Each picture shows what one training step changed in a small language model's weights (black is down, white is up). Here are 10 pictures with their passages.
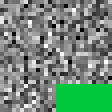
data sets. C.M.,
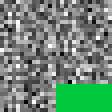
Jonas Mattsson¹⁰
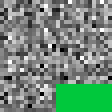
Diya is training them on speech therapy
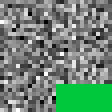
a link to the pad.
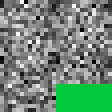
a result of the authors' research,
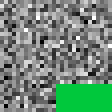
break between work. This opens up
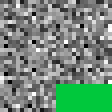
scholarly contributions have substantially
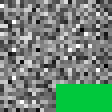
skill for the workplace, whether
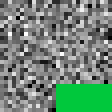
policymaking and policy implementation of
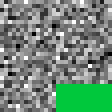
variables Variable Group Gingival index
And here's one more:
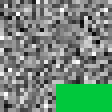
does not directly address enforcement challenges,
